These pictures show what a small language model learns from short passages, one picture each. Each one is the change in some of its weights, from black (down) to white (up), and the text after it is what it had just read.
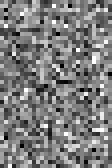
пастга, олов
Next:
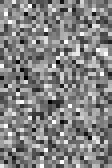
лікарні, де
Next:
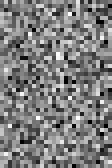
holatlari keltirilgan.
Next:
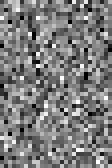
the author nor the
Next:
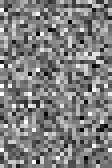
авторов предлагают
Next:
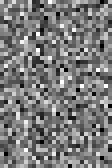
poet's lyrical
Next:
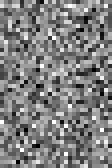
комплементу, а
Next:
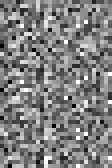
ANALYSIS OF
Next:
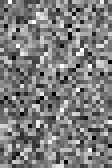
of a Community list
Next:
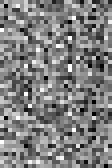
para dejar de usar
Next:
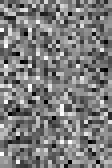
ayb ishlaringni
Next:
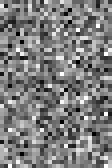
bisa diterapkan dengan
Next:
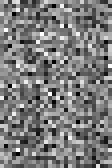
e nada é fim
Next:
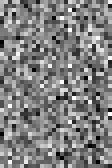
como é que o campo
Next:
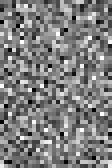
at Moscow and
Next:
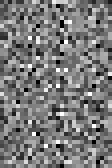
propios programas difunden
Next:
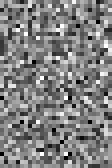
miliy musiqa
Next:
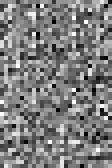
la búsqueda de
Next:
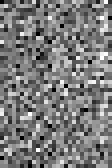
induction must be
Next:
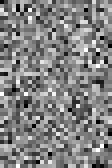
подальших досліджень і
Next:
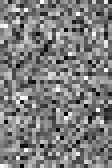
Improved capacitance
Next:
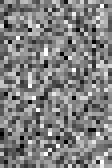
ponto EME qualquer
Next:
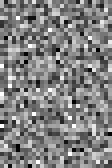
дня перебування в
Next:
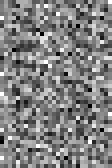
биринчи ўсув
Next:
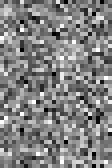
yuqori samaradorlikni oshirish uchun
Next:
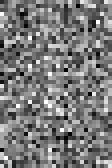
merupakan tanggung
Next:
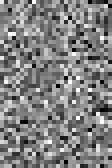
a Látex. La
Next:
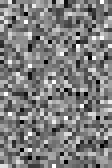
predmet tushunchalar
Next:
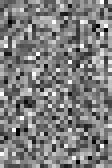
божхона органлари
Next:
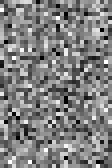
и фразами.
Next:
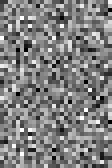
нові можливості для
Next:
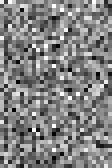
wel verschillen.
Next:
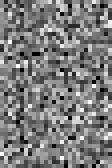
bunda birinchidan har
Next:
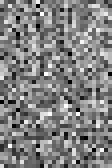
a synergistic
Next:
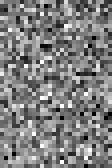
para a troca segura de
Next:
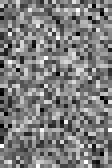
önce Bulancak
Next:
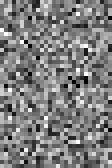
interval and/or a
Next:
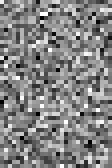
au point où les
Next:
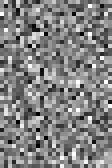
ligadas à surdez
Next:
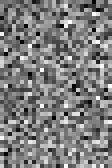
in 55 volumes.
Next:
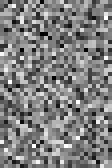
– Ekonometrika va
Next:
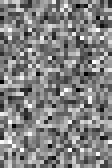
Acuerdo de París
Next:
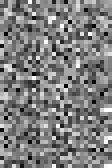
havzalari va ularning
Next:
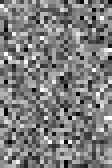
agar o'quvchi
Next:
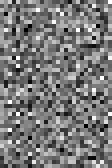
disciplina formal e
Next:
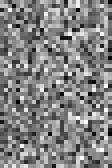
iqtisodiyot fanlari nomzodi,
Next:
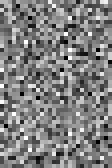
é manter consciente a
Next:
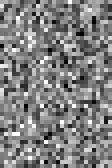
deixam sempre a
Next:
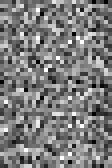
mahasiswa memiliki
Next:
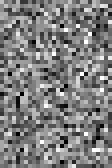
S, Tulandi
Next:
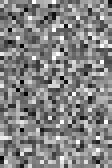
les rémunérer à
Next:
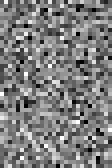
динамической системы.
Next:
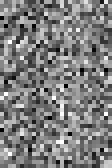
va jamiyat hayotidagi
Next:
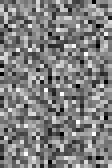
eine Grundlage für ein
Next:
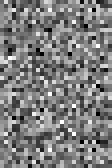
a necessidade do afastamento
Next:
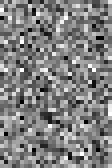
دورة حياة
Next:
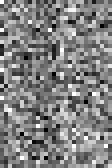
estudio y el trabajo,
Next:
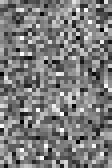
baba (ota),
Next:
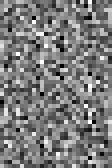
apresentação dos teatros foram
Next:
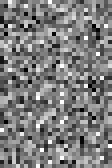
ijrochilik maktabi
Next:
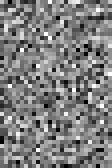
la dignidad humana
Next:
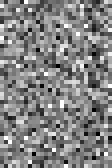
در مورد نقش
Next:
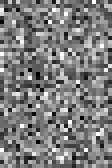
всего, с уровнем
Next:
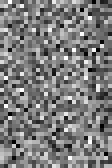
do isolamento das alas
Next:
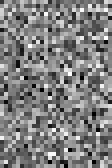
використання пошукових
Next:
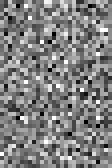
ücretsiz bir
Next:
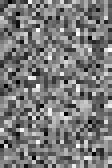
tasviri masalasi va
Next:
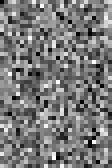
Kaldor e o
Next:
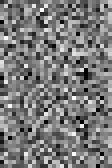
formações claras que
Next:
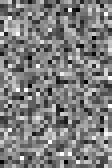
encontraron evidencia
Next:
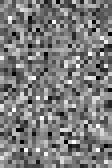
goal was conducted
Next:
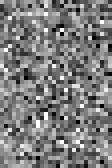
юриш синамаси
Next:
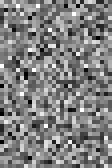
зарубежных методов
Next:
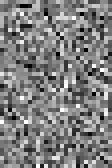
процесс перевода -
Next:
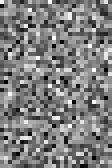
echter voorwaarden
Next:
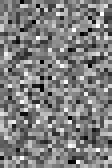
de los educandos, los
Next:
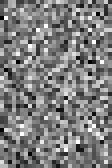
protsessa // Vestnik
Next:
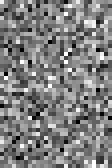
a preschool educational
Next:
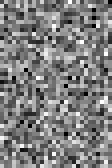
atomların Yaradan
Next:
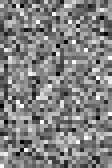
s'inscrit ce
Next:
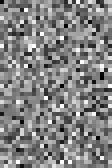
processo necessário para a qualidade
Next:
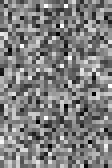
estação de campo em
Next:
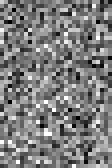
electrogenic systems
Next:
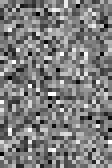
effective strategies
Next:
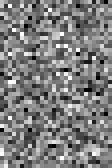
des fonds externes
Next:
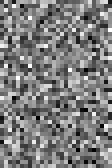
(servidor) a
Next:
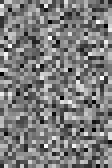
devem estar atentos ao
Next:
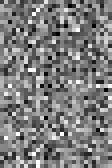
positivamente na qualidade dos
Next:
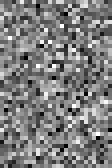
de educação patrimonial,
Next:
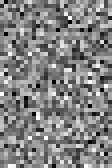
основу побудови
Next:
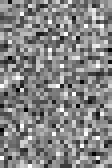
la rentrée 2023, les
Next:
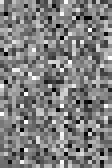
governança nacional de
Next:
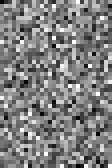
ichiga olgan har
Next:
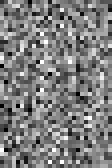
селективний метод.
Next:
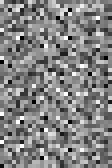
DALAM AL-
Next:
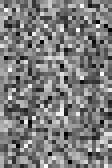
va psixolog olimlarning
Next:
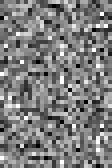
que su potencial podría
